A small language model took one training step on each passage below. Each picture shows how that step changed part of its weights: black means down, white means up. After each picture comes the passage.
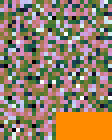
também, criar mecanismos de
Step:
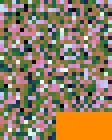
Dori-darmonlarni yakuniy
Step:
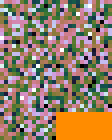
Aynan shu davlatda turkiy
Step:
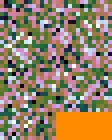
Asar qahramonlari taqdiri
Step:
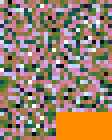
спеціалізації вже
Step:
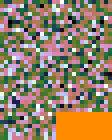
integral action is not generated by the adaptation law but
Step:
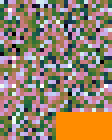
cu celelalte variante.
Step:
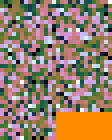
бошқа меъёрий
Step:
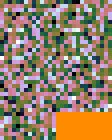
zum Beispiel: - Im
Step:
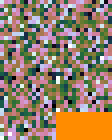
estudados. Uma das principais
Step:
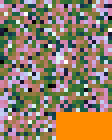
що посідає найвищу
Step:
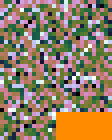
and may be adapted. \end{rem}
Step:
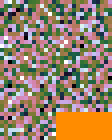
(the one-components of) the
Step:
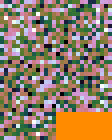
людського потенціалу.
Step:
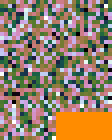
egib turgan chinorim.
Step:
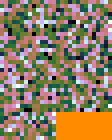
It will be slightly more convenient to
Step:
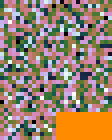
point D, or finally about the pressure of
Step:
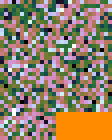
relations for $\bar H$ is recursive if the
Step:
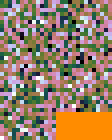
$i\in \mathcal{N}$
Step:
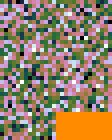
the concept of design and engineering
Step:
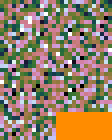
melihat produk ini bermanfaat
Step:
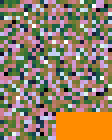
strongly maximal TAF algebra by an ideal
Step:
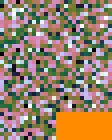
\sum_\ell \ell \beta_{\ell,
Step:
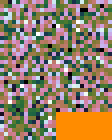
$\Omega_{\mathcal{M}}$ be the standard trace
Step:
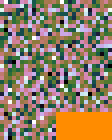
Mathematics Department, New Haven,
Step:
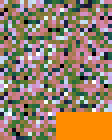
детьми до 3 лет на
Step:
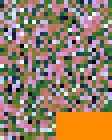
\bigcup_{g\in G_{fn}}
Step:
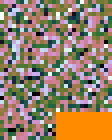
torus \cite{PS1}, but here is one
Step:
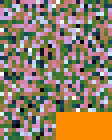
$A_i \rightarrow \xi$. In
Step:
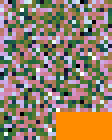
uit te voeren. Een van
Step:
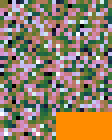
is a compact subset of $\Omega$, then there exists
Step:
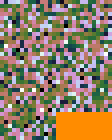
логіко-структурний аналіз
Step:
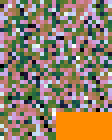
stratification on $Y$ and $Z$.
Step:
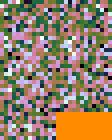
for $C^*$-algebras has developed into a
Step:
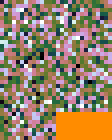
\renewcommand{\footnoterule}{ \kern
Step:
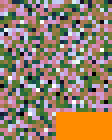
of the almost sure convergence of the learned
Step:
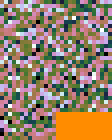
водийсида дарвешлар
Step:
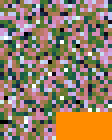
energy-based metrics in describing the
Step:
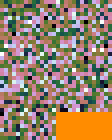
на активну розробку нової
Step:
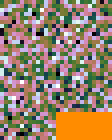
classical result in the theory of elliptic functions that
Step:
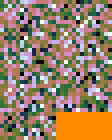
\end{theorem} \begin{proof} Let
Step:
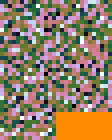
наличия в каждом из
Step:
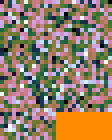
let the reader refer to the Conclusion section of
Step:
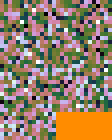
the {\tt null} command in {\tt
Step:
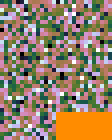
the edge set of $G$, where a set of
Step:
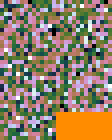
integer-order derivatives that has received much
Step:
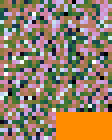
notions of *K*-equalizers and
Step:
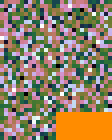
ALS and HOOI, are
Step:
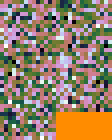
ποιες είναι
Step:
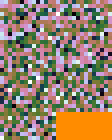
Technology, Narmak, Tehran
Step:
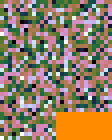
и тирании эмиров,
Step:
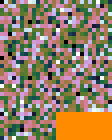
besoin de leurs familles. 2.
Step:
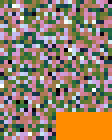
o período analisado: 1.
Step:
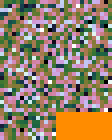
Старый принцип пункции
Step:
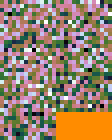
C. Valqui of M\"unster who
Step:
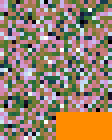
baru FEBI UIN Sumatera
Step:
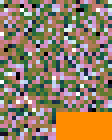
parmi les masters recherche (71
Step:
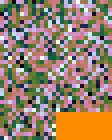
the procedure for its holding. Attention is
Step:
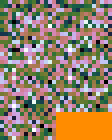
шароитида талабаларда
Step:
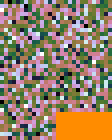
our context is expressed as (e.g.,
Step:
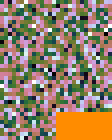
no podemos identificarte, por
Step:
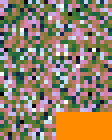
la UCLM). Las pruebas
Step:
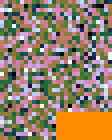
Q}(l)^{\times l}. $$ By the symbol
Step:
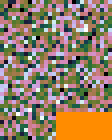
the NELD dynamics into three portions,
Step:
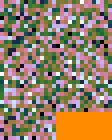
axborot texnologiyalarning doimiy rivojlanishi
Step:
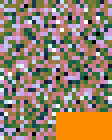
yil 12 may kuni Toshkent shahri
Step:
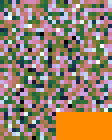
$\beta$-fill $\hat{M}$ to obtain
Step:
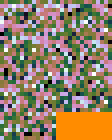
2001. Cria o Programa Nacional
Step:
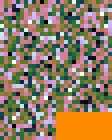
en términos generales, que hay una
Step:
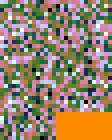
Acessado no dia 11 de Agosto
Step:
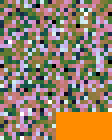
$K$. Since $G$ permutes
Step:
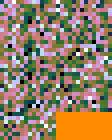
ai armatei de uscat,
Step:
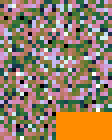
la aptitud de la vida Diego
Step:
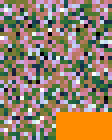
clasificaría como una investigación comparativa
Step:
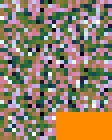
сприяла її апробації
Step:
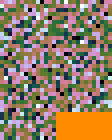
ish beruvchi sifatidagi o'rni uning
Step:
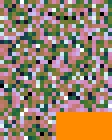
de clopidogrel frente a
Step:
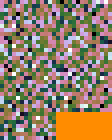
O}} \newcommand{\calH}{{\mathcal H}}
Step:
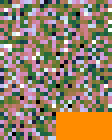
element method. To address nonlinearities in the
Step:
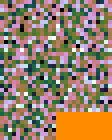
ainda assim se mantêm
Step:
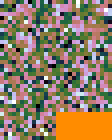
fost împrumutat de Hans
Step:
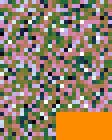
позволяет углублять
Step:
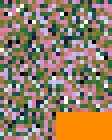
$k$-algebra and $\mathcal{S}$ an
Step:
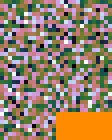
также увеличивающееся
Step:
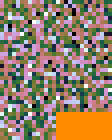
nikoxdan, marxumning
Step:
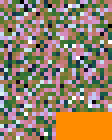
ring structure of the cohomology is very delicate.
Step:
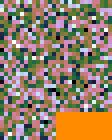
de creación. La persona es la primera
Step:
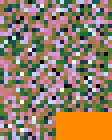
The parameter~$0<\delta\leq 1$ in
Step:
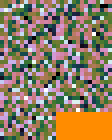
integration into the European educational space, low
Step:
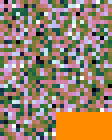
diagram of the form \[ \xymatrix{ B'
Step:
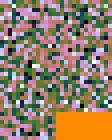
educación primaria bajo cinco
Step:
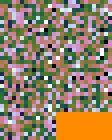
rasmlar mavjud bo'lib, ularning
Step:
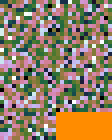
было описано выше, и при
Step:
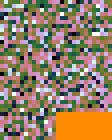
normal vector field of $M$. The images
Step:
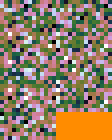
patients : Description d'une
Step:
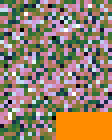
комунікації, доступу до
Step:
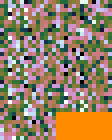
einzelnen Menschen als
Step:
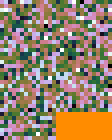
This work was supported by the National Science
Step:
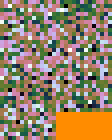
Жигарда кимёвий
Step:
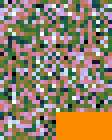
\proclaim{4.1 Remark} $\Bbb
